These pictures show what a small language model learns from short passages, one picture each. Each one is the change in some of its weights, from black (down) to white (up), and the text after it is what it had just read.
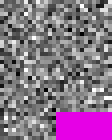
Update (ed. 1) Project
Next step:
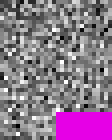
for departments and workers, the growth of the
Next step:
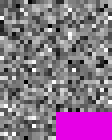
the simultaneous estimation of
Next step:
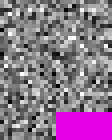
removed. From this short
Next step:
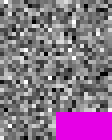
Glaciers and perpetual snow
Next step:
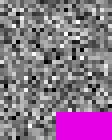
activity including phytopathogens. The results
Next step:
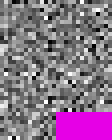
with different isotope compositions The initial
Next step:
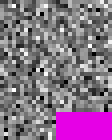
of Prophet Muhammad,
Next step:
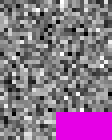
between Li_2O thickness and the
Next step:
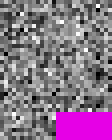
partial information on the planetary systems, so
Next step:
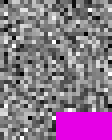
statement No new data were created or
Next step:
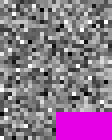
enters the runoff. The content of
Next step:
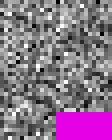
undepressed. Pyrolysis of
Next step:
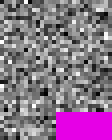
stakeholders to ensure that teachers get
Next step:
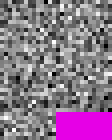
Working Group (POKJA
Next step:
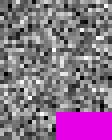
densities. The ninth lines give
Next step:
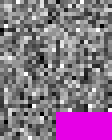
application of insecticides in grown up
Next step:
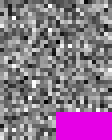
the word “image” to denote a
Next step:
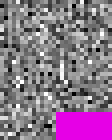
of the platform car was loaded with
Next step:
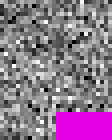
knit together this specific physical environment
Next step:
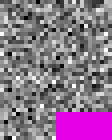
cell-free and cell-based assays. The
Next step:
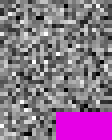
collected using structured questionnaires of
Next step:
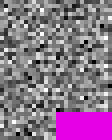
variable. 1c. Regression analysis as under
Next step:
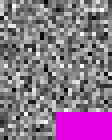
on humans or human tissues were performed
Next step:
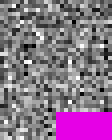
use and land cover (LULC)
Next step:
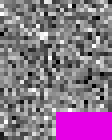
mainly depends by mechanical properties of the
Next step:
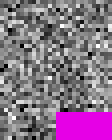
there was a statistical significance on attitudes
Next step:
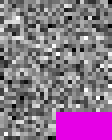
knows how to measure the phenomena of
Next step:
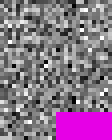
is adjusted to enhance the similarity of
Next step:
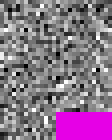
blade design of 40MW Francis
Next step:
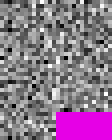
of patient information online. *Nutrition
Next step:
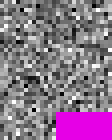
air-nitrogen, air-air and
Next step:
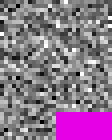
some current load cases, such as uniform
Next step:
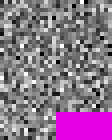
of the thyroid irrespective of
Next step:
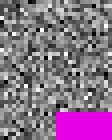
the past years show increasing number of
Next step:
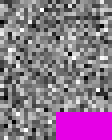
availability Low water availability February
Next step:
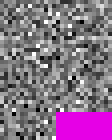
constitutional era, the editor
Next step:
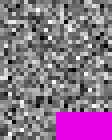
by two parameters in order to identify the connection
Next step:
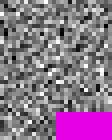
access the data saved in a Google
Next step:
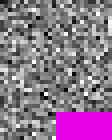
work, we introduced CountEM, a
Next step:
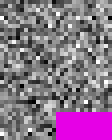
coral does not experience optimal flow for 30
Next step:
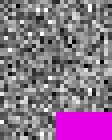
under investigation throughout the study period after one
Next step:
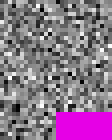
structure of polymers. Dielectric studies
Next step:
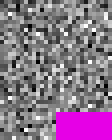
Thus, recently, the local media presented
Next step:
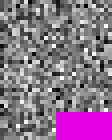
of an attacker is to consume the network
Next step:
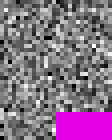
structural biology of hair; 1991;
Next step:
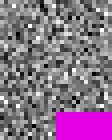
*M/20-copper nitrate
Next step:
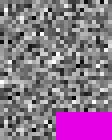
Data obtained were analyzed with Graph
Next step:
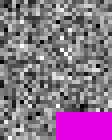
and can result in significant morbidity and
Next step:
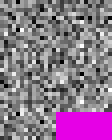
Irrespective of methods of application,
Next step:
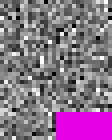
Coaching Competences Composite Mean
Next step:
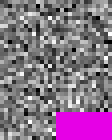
shocks or vibrations as it was
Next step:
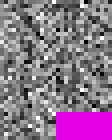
100%. No difference among the
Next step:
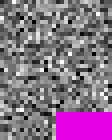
in elevated alkalinity levels.
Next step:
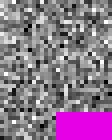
by population in up to 31% of the field.
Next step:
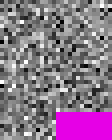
activity were studied. One variety with
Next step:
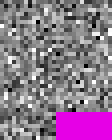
clients or business partners, and this
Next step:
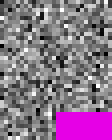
violently or threateningly, or -
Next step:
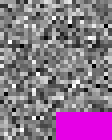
region, it is not purely resistive.
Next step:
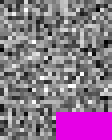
better utilization of resources in the
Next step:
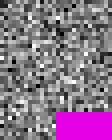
these changes would make the funding I need
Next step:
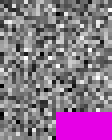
to ballistic damage. The research
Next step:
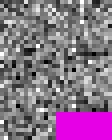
to the Legislative Chamber in the
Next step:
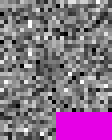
sheets: vacuum, air
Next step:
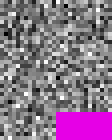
and adolescence through adulthood to
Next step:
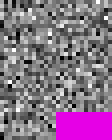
a majority of adnexal masses and are
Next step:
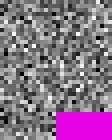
Fund. These lapses and challenges
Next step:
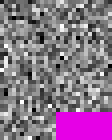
group of core players and on the other hand
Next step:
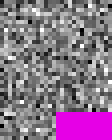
(SRC) results in the lowest
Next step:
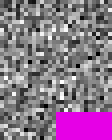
and pixel coordinates, and can be
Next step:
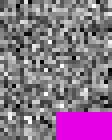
of a slight disorder; - We take
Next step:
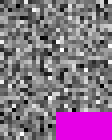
numbers, and how? Data and method
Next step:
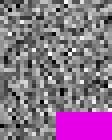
characters and groups from process to process. Here
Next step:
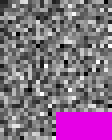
at recognizing hands, faces,
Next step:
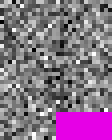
Engagement Activity Plan Planning
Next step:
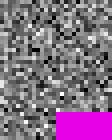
spend more than the families who have less
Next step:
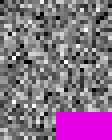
Thominet, H., Zignani,
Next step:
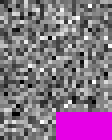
structure, such that UIO1 for the first
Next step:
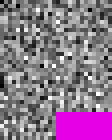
similar to this event, in which we worked
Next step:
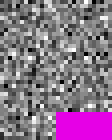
control streams, the physical properties of
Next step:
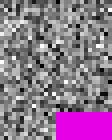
is very much available, also, 42% of
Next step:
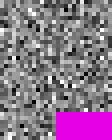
pure oxygen with inert media
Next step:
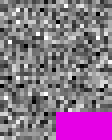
Intelligence for Sustainable Development
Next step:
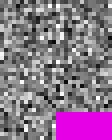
in young calves (few days
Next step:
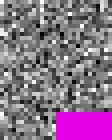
smoking during adulthood elevates the
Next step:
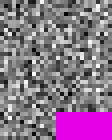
and years of experience. It followed therefore that the
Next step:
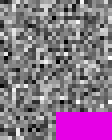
pH 7-9 (optimally at pH
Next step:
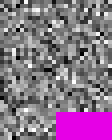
are acknowledged for their ability to
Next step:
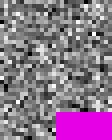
03% Hidden fees or
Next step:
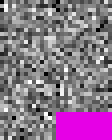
B.O. (2021). Environmental risk
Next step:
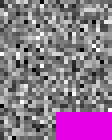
in the Supporting Information section at the end
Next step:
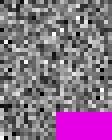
for increased teaching and learning of AI 3.18
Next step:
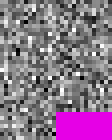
in the broader work of environmental
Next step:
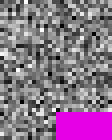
kidney function test S ,NO.
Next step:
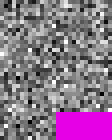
and coauthors (2021). In
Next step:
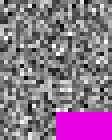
of abdominal pain, secondary increases
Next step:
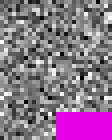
phrase whose meaning is not
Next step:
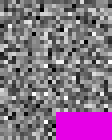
distrust in the European Commission among
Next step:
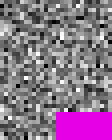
systems; Social policies Resumo O
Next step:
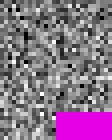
number of key Russian and German
